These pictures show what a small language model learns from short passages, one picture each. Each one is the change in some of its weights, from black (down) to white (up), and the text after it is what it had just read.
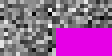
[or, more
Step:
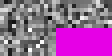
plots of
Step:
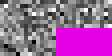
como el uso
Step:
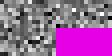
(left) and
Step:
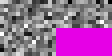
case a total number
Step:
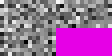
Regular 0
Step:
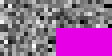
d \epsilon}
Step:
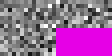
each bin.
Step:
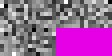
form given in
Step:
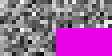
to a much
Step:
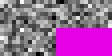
to} compare
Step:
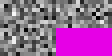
one of the
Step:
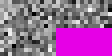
intensity from these
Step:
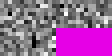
of LHV
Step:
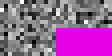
the quality
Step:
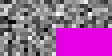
após a
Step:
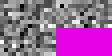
аз ин
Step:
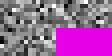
context este
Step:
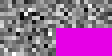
level can be
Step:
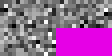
determined from
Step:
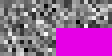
model always
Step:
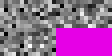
one state.
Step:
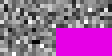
and from where data
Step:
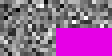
review on
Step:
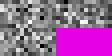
the first stage
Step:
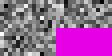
priors can
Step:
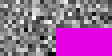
from the center
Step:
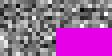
choice functions
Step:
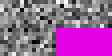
the data from the
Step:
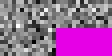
the third
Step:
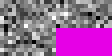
, which is not
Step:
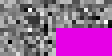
à produção
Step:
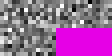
with respect to
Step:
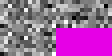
| \bar
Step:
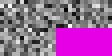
area of the
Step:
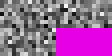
due to the
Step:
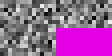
Ur- und
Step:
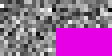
approaches can
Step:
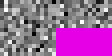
rugido de
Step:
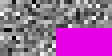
are 3 sets
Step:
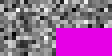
the derivations
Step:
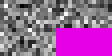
is considered
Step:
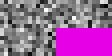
Е ч
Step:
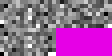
dos pés.
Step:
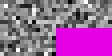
is called
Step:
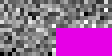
and number of
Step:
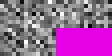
series of
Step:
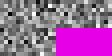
et dans le
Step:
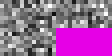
behind the
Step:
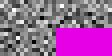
also near the
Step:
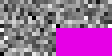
and 8.
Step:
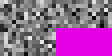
queues of
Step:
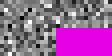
energy band
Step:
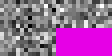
the window
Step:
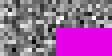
have to take
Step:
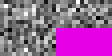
the natural
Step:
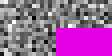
in Fig.
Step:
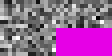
examine the
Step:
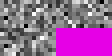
impacto é
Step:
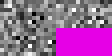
this method will
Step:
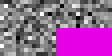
na para bang
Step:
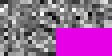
del proceso
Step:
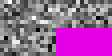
the analytical
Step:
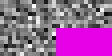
based on
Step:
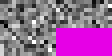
daha da
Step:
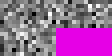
provide a
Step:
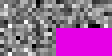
yang baik
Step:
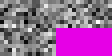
per round.
